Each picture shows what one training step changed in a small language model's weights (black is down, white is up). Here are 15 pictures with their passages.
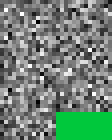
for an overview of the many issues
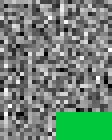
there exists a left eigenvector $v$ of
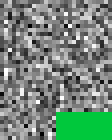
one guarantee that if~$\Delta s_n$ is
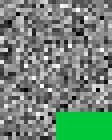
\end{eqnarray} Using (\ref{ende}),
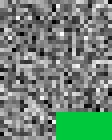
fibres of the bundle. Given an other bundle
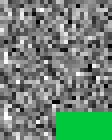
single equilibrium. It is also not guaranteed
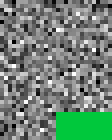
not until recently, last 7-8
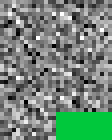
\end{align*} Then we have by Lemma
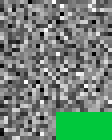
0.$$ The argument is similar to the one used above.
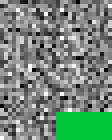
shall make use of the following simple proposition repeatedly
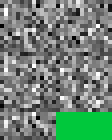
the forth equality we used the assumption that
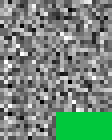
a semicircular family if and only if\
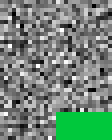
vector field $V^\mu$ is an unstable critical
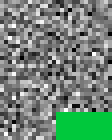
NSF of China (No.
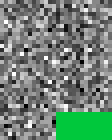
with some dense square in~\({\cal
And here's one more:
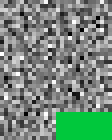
& k \\ \end{matrix} \quad
